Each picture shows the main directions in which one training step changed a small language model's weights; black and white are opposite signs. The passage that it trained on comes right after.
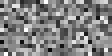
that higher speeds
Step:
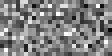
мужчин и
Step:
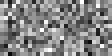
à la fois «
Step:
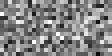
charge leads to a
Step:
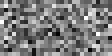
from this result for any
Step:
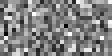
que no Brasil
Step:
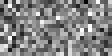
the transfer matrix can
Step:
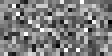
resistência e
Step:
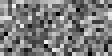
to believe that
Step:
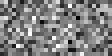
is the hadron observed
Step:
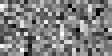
another series of
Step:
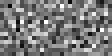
Revista Internacional
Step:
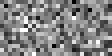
privacy of
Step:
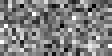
origin and nature
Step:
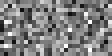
- fikrlash
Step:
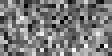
oferta e da
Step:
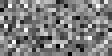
thus obtained against
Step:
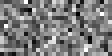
le partage de
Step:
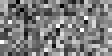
spin polarizations
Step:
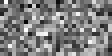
after the phase-space
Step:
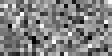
modèle de
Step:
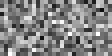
\int G_T
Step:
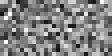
method to determine the
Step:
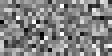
davlat tili –
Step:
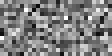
sources having
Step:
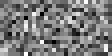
privat. -
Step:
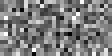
settlers on
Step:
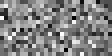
digital. Interés
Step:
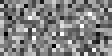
trace plots of
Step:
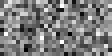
treating these 2D
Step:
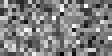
of the phase space
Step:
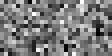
all terms involving at
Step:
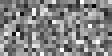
Of Design
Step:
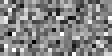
the European
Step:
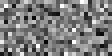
após um
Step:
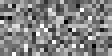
a way link the
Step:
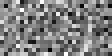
probabilistic outputs
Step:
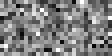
a generic approach to
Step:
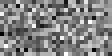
seeking for the
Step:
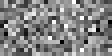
del estado del
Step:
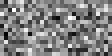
of the low energy effective
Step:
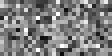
dimension reduction} %
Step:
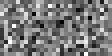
SF, and
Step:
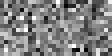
USA is more
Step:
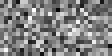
& Fe & P
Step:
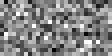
well known that natural
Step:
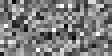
particle number as a
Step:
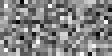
A. In **Figure
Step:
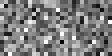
professores como
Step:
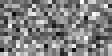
BMT Bosh
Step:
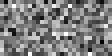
to be the major
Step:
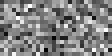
because they carry a
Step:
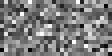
way as above. The
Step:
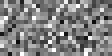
we study the task
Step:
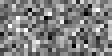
qoshida tashkil
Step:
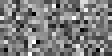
J/J$ is
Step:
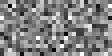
for plasma
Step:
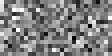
shown in figure
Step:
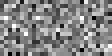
que tomar en
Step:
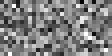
construção quanto
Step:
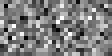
the standard Monte
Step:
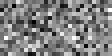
respeito da
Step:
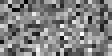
Engagement ist
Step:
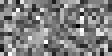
facilitou os
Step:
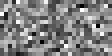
only respond to
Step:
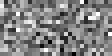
Note that to
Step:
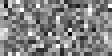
structure and the strong
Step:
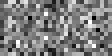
pois, por um
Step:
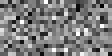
feature at 2.8
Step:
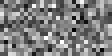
flux normalisation,
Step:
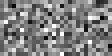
specific NRHO
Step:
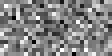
Three classes of
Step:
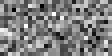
thickness with
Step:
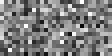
etish orqali
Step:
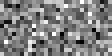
Pressure Physics,
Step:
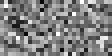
directly provided by
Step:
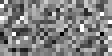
the charge $q$,
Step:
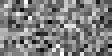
gracias a que
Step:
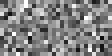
to include a
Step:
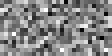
extend the upper
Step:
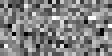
magnetic moments and
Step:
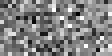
evidenciada a
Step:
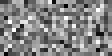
be fully
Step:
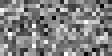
controlling the
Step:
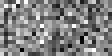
Decompose in
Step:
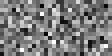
do aluno.
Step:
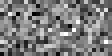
в залах и
